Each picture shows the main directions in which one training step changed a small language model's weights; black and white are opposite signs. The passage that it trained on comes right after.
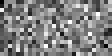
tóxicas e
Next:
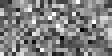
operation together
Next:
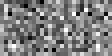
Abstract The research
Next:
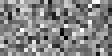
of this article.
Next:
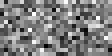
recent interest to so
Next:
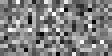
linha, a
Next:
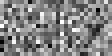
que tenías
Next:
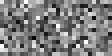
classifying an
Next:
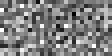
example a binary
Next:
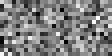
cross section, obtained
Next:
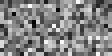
was supported by
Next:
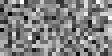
magnetars may
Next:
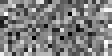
and is a function of
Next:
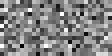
range used to derive
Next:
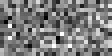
nel Fersina
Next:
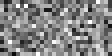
stability of continuous
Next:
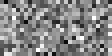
& EoS H
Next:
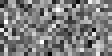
emphasize that
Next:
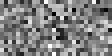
and various grand
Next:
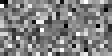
a single fold was
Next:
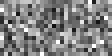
and with the sample
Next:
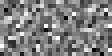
currents with a
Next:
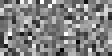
input $x$ is
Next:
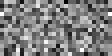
decoherence model
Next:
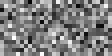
blue). On the
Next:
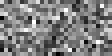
with Galerkin
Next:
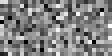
(middle right
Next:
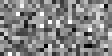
a one qubit operator
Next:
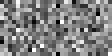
las nuevas
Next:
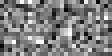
at establishing
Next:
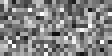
Hung Hom,
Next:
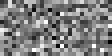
hamda sabr
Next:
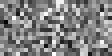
bundle still
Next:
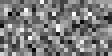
lugar para el
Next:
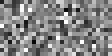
calculations we used
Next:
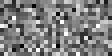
polarization. For the
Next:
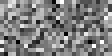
the case when the
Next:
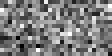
refers to the
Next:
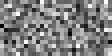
state. Each process
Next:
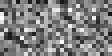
method along with the context
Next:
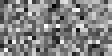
due to lensing
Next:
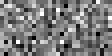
find that these properties
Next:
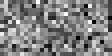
the theory} We have
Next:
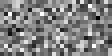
one can push each
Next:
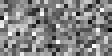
the exception of
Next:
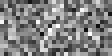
with the detectors or
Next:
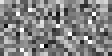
values (blue
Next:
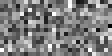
inner 2°
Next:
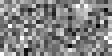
In this paper we
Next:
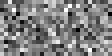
için para
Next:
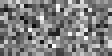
и, как
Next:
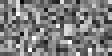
is dus het
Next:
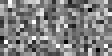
that this is achieved
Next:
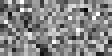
и SNP
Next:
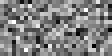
at small $x$,
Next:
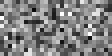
to be those sources.
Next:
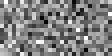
bejizga –
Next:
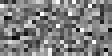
particular in our notation
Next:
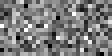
as operações de
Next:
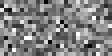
cronica non ha
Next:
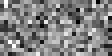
the Rights of
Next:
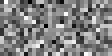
luminosity factor
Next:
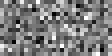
at least one being
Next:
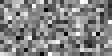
toponium to
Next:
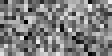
El objetivo de este
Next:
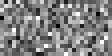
if inconsistent
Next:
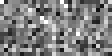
the dominant part lead
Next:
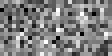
habidad son importantes
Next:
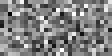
– социология
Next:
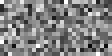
such provide the first sample
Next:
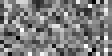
gravity. Then
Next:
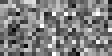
the convention that
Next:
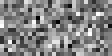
of the tonsil
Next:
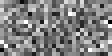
product (turning
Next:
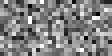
reflexionan sobre
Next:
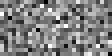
and Generalised
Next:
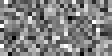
2: The spectral density
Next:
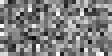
relaciones de poder
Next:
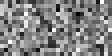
теория и
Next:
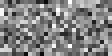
expressions for the
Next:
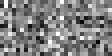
a straight line
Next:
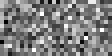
treasure) in
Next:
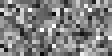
energy level population.
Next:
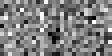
1$ the form
